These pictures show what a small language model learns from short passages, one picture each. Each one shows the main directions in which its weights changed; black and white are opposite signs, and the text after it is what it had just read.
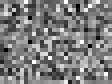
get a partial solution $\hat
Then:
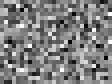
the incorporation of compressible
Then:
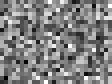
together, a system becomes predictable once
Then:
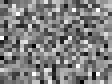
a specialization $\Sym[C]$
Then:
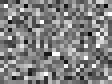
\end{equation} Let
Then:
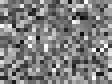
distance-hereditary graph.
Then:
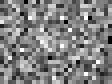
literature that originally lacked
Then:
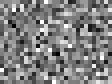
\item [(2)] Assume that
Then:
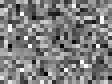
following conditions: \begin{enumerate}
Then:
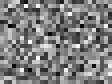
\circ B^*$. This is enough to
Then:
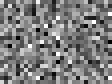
Gauss-Lucas theorem.
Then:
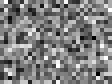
elements. We conclude that $|B|
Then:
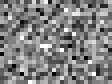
in the author[14]. From
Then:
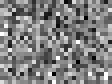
represented in conformal coordinates in several
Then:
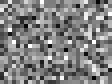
tiling; space group;}}
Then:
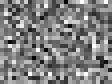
restricted to the family of plane deformations
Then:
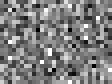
was used by Shkredov
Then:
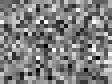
hitting time of level
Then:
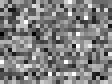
to ensure that the $p$-value
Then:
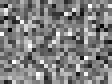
CPUs and 24 GB
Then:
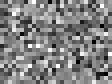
single element $W$ of
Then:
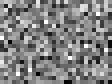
A family $\calF$ of functions
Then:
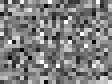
$\leq_X$ denotes the
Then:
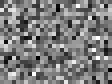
to zero as $N \rightarrow
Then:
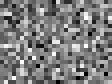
true when the configuration of the
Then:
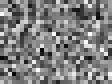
have that $\lambda = 0$ if
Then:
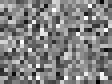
from above that \begin{align*}
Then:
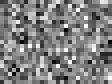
resembles the tight span of
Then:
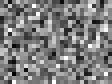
of its neighbours, and this gives
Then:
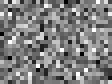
$\mathbb{B}'$ be the
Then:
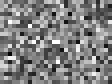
assign one color to the blocks coming
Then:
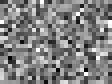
geometry) at P. Then there
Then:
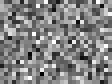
advection equation with periodic boundary
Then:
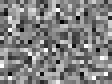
desired finite-valued sparse signal. As
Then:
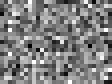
consider $\bar{w}:=
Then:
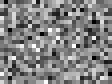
which is made easier by use of
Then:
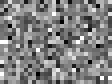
basis functions $\left\lbrace
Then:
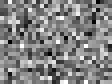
time horizon spans 24 hours
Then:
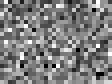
$V$ is a hypersurface,
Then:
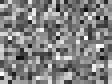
onto $C.$ Moreover, for every
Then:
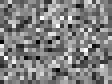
completely natural problem of identification of boundary
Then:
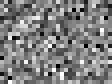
and Scheme 3, for a
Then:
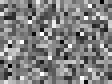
Since \begin{equation}
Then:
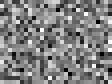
\(h\) can be chosen such that
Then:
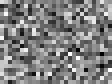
care. Our notation follows
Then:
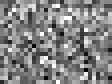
Q)_{\bold Q}$, All objects
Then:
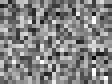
modulo the $\LL$ of Figure
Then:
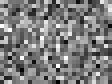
combinatorial structures. These include permutations, ordered
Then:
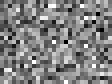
Method to Quaternion
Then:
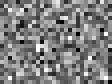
in the same connected component of
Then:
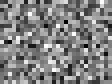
th}}$ generation. Clearly
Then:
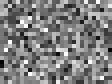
also related to Alexander duality. In Section
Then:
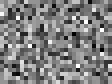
Review} The presence of the
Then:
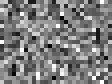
previous example. We find it remarkable
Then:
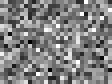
step sizes. Through the definition
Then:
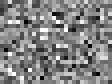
recall here shortly for the reader's
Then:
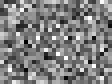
the second minimization. The functions
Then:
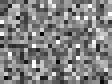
proof, to my knowledge he never
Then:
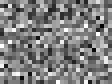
bounded by $T$. Now,
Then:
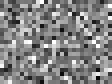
be an origin-symmetric star body in
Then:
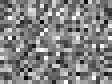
bigraded. We introduce the
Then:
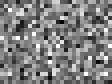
in the automorphism group of $H$
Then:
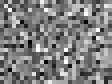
per le scienze
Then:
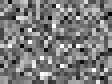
Let $Y$ be a closed
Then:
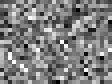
their positive counterpart. Negative
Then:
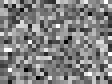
the space. A metric space has
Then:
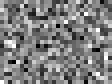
perturbations. Recall that the Ricci
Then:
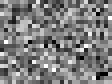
so $P$ acts faithfully on
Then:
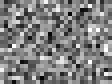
a cubic domain is filled with
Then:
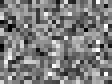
\xi)$ appartient en fait
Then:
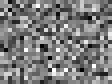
is an induced subcomplex $\Gamma$
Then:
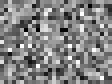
and so are the load demand
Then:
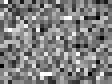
$T$ and $\Phi$ as
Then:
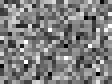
the study of linear relations, and his
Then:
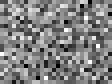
vertex}. \end{corollary}
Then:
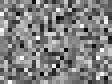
an arrow $\alpha$ in
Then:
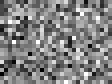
focusing the main ablation on the
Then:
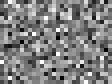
estimate. By the H\"older
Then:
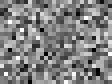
define the \emph{big difference}
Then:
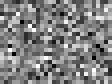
require that the dimension of the polynomial space
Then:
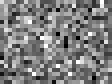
distributions still display spread and
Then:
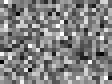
a wide range of applications. For
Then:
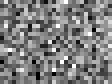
a quartic elliptic curve whose
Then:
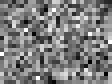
continuously differentiable convex function $f$,
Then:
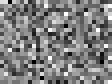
sheaf $\Lambda^1$ on
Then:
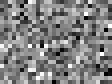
do not. The graph obtained by adding
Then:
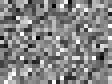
automorphism works as follows. We wish
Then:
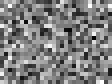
n-k)$ is naturally isomorphic to
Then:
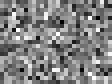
expressed locally as a disjoint union of embedded
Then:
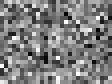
by the Strichartz and
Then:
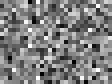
parfait de caractéristique
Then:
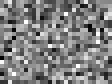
using the Markov property, for all
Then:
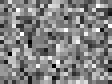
quadratic Lyapunov function (${\small
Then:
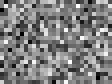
the algorithms described above. $n$
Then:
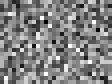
\centering % Requires
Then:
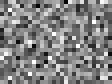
is shaped according to a desired
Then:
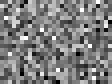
maximal chains containing $A \in
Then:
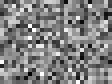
the choice of $V_j$
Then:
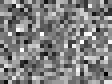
the project through the appointment
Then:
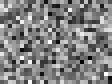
Decomposition Theorem,
